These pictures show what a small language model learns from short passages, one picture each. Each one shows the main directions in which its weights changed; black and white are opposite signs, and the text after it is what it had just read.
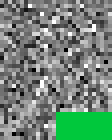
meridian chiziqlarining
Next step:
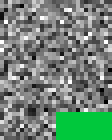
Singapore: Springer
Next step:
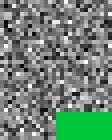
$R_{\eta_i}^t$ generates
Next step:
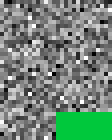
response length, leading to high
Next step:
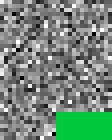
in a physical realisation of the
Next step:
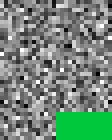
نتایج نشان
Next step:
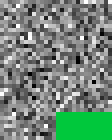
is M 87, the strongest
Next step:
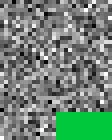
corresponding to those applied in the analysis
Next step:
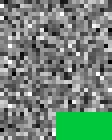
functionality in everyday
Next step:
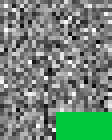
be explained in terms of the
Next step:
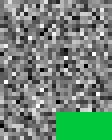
по работе с личным
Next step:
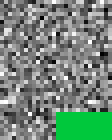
In this section, we consider the index of
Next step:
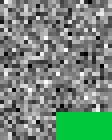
questões ambientais. Tendo
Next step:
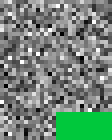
therefore easier to deal with. The
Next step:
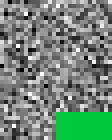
el Fondo Monetario
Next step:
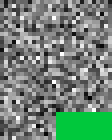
ratios of USMR per current
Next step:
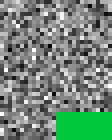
După cum se poate constata,
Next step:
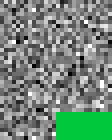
section are also consistent with the work
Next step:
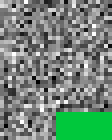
specific unit of length is possible
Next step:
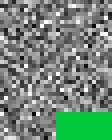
ishlab chiqarilishi
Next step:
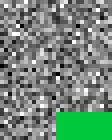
will grow, which in turn
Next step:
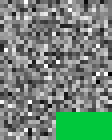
en tiempo real. 2.
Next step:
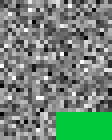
on (above) the MS is
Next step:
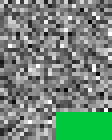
*recessit [die quo
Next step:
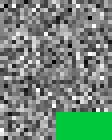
by a factor $\sim2$ for the other
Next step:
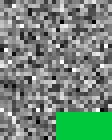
bằng lợi
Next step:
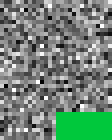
ter em conta o efeito
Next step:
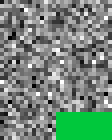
التدفق النقدي»
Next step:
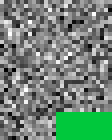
prasangka (Taylor,
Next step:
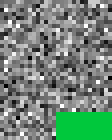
both good Tully-Fisher
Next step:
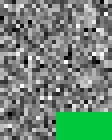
as there appears to be no structure to the
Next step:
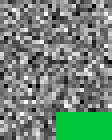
rather inconsistent across
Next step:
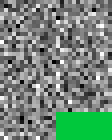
it and accelerating it to relativistic
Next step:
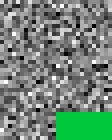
two simulated data samples with
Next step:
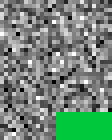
ҳам тегишли.
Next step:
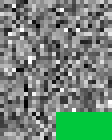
shift in the governing potential. We do
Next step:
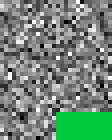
aqueous polymer solutions with
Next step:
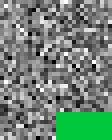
vector and the volume element on
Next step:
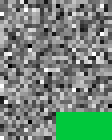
ia kemudian dilahirkan
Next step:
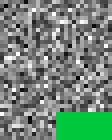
an axion is in fact the QCD
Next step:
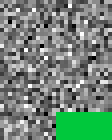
In $SO(6)$ the maximal
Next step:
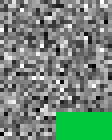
influence is $\lambda=0.4$,
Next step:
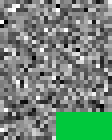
The percentiles for the runs
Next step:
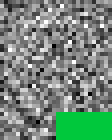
scontrarsi tra di loro,
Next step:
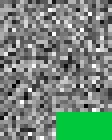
traded. For the lower initial
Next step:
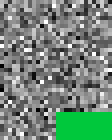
generators of the `prolonged'
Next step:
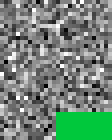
asosiy mavzusi hamda
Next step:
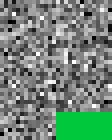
del modelo de aprendizaje en
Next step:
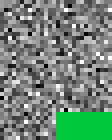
pelayanan yang meningkat
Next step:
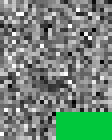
dos dispositivos trazidos
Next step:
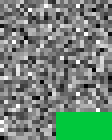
de autoconfiança e
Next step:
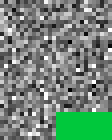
the proposed model performs efficiently
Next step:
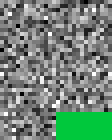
know the actual value of the
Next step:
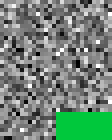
olmaganimiz uchun,
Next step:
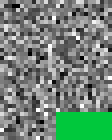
base na área foliar
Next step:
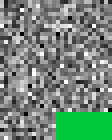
larger). Following that logic,
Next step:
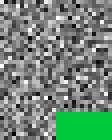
Consequently, for given values of
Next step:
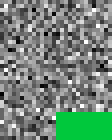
emphasize that the choice of the
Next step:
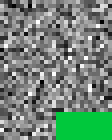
tegishli mulklardan
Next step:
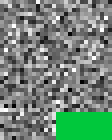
buxgalteriya hisobi
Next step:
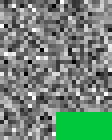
First, one can use a moderate
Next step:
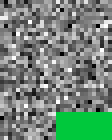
transverse or longitudinal to the
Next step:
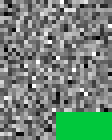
ish tajribalari,
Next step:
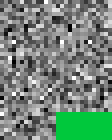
constant{\rq} does not
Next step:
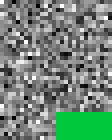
op in hoeverre bewoners
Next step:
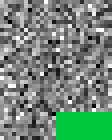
super-resolution in the planes parallel
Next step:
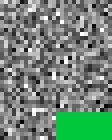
drying} — the removal
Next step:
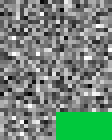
gacha qizdirilgan
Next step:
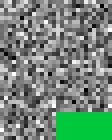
by an ASR system. In this
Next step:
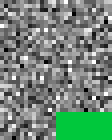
bolalar yoshiga mosligi
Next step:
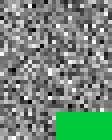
da etkinlik hakkında
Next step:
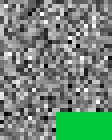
enhancement factor in white
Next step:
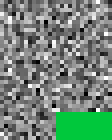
of philol. scien., prof.
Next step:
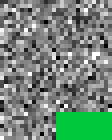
following expression for $\delta$:
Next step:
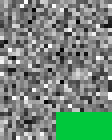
show that the functions $E(\{ {\bm
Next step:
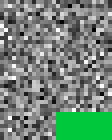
jismoniy tayyorgarlik
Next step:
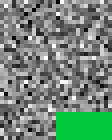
would collide successively
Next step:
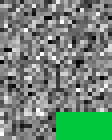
in droplet dynamics are observed between the
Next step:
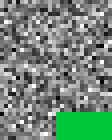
nos dados do Questionário
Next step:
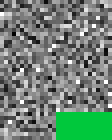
the total number $N,$ and hence
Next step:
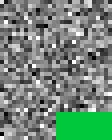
bo'lib O'zbekiston
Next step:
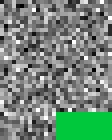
Indeed, we will show that it is
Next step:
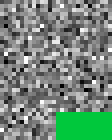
допомогу особам з
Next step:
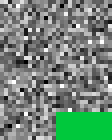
are plotted. There, the
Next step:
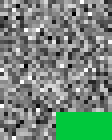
книжковому магазині
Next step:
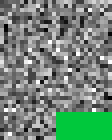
threshold. This formalizes how
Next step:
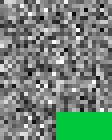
Рис. 4. Отношение
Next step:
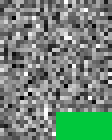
racisme sans race,
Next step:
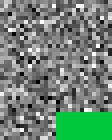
this time we calculate also the relative
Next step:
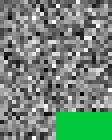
with oformulas) are pointing to the
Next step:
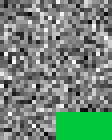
los participantes indicaron que el
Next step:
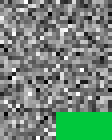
these guidelines are intended for
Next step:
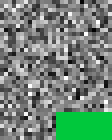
is achieved in one iteration,
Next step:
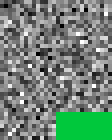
і дискусіям
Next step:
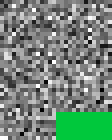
of $\omega$ and $\omega^3$ have
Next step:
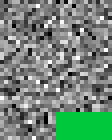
cerebral vascular
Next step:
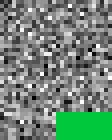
superimposed on the potential, which is
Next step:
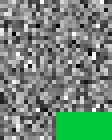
и метаболизм;
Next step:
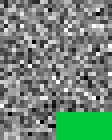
ildizida 45% gacha)
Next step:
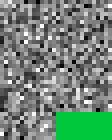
प्रथम व
